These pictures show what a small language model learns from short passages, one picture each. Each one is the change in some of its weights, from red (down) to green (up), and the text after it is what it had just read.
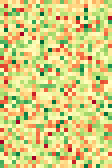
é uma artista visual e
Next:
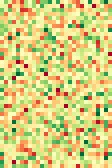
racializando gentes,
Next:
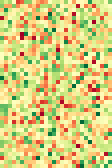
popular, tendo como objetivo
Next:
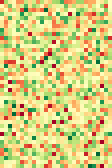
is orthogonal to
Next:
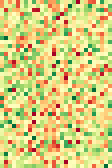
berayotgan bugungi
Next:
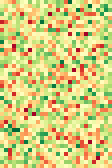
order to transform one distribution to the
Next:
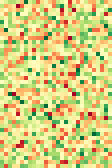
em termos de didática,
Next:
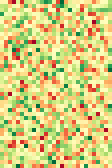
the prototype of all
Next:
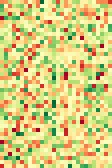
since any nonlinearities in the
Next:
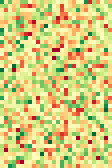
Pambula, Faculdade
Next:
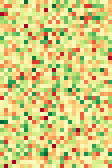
the nucleus. For A+A collisions
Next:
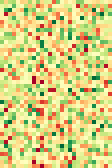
photometric error cuts. These objects
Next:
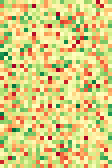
жорий этиш орқали
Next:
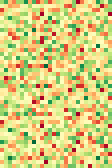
mo – lim hay – vo – ni
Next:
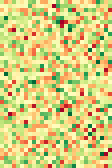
circuits. In particular, such an
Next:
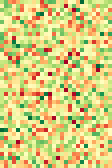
precision. To distribute a
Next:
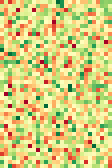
in terms of traces and triple
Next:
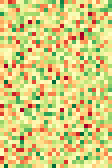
the problem of finding energy eigenstates
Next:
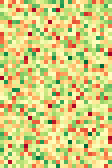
to better characterize and understand the activity
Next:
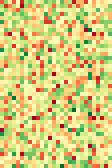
a las cuales el autor
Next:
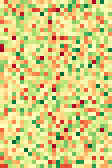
etish, uni zamonaviy
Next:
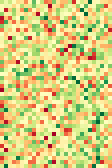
va innovatsion texnologiyalardan
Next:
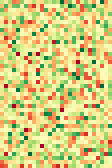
internal magnetic fields strengths of $\sim
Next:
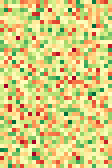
for a fission recycling
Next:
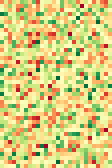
der Studierenden und den
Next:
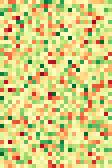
the reference channel. The reconstruction
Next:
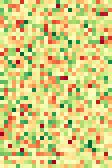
сектора FinTech
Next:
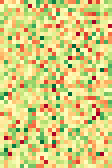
and the widths in the
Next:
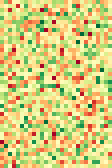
2005) is less important than the fact
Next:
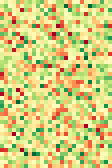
neurons (rightmost data point
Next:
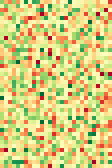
other ML methods. %There
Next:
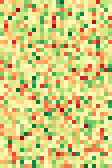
in computer networks, very large scale
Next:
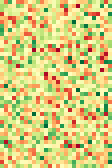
Memo desacreditaba
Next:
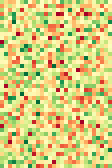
ушлаш ва бу борада
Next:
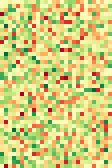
Так, теория
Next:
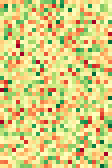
the timescales of decay of the
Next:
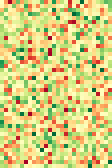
other charges are prevented from
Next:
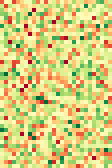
mumkin. Tezisni
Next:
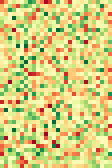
production, where we find the ratio of
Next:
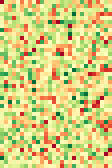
Phys. Soc. Japan,
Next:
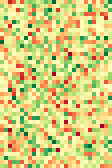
damage to the heart
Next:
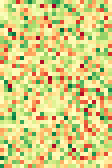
former. So asymptotically, the
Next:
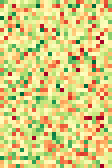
Эшбоев Қ.
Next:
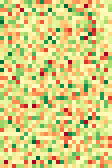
classifiers (``agent
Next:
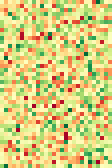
concreto, se mostró
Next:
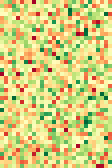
eine rechtzeitige
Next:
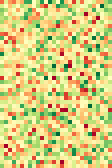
for the $|\beta>|$ that
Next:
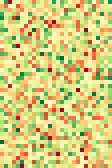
structures observed in \ttco) tend
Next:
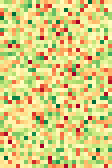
-1$). The flat and
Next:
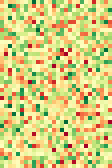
$G^2$ has an asymptotic
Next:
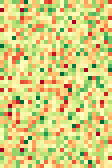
of 4$\%$. The performance of
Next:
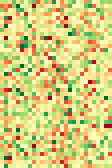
amalga oshirib kelmoqda.
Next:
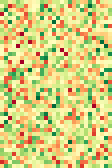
atteints grâce aux «
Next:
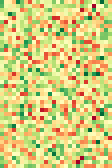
for these direct cooling techniques are,
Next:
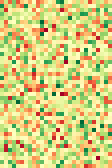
di Fisica ed Astronomia
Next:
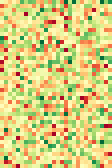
yaratishga qaratilgan
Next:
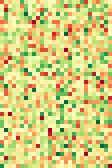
balance approach. The Auger
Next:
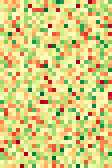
and applicability of the findings.
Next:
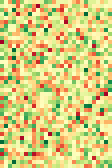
от уровня прозрачности
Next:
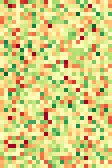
що є критерієм
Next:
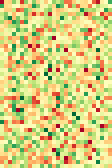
was da noch reinfallen
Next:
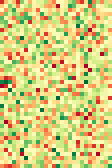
Аннотация: Роль
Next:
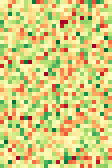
TAS, pasa directamente de
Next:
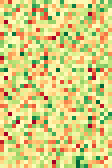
the role of innovation in the
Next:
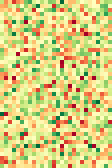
by different stations are indeed
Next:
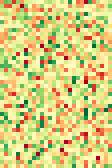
las buenas prácticas de
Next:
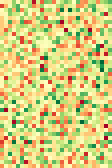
group velocity dispersion trough,
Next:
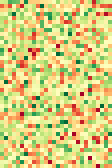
datasource que creamos antes y
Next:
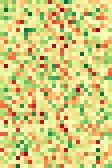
avoid, however, making tight
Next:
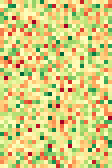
mésaventures de
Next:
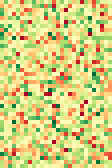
5, considerado por nós como
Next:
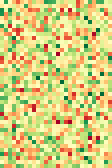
está caindo, com os pés
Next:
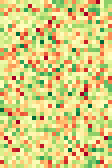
and downstream (bright)
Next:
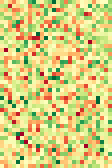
known to change their majors,
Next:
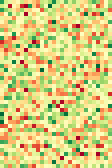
Efectiva Establece
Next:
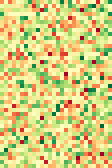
state within the Gaussian approximation around the
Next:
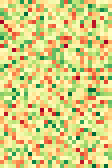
model the user's age. Then,
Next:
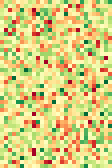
várias interpretações de uma
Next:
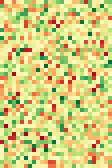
as reflecting the fact that in the
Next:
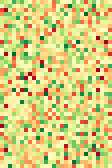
arises. If nature likes
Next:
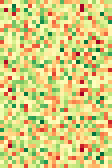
corresponding HLYL estimates. An
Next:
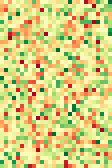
Este criterio se refiere
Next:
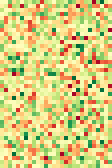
ampliados que detectan
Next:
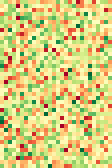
национальных ценностей,
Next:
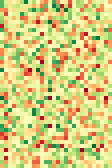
\item $\Det\St
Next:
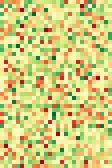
it was believed that
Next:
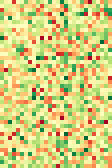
left pillar, and switching of
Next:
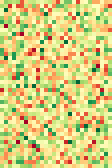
cruces entre las categorías
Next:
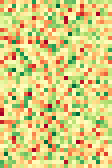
qilganligini eslaydi.
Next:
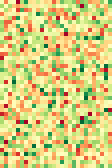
Bildung für Nachhaltige
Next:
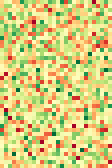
consists of precisely time-aligned pairs
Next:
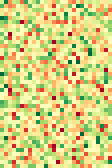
BRASIL. Decreto
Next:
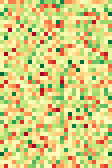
of the superconducting state. The
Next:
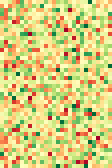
muzeinoi spravy
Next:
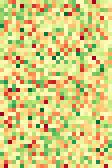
critically depends on the interplay
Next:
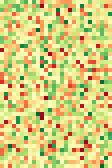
values of $2 {\cal F}$
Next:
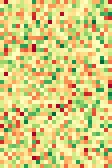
olmayan beceriler
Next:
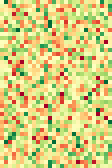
données mais dont les
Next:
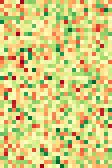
думок, емоцій,
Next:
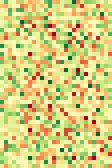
Execução Penal.
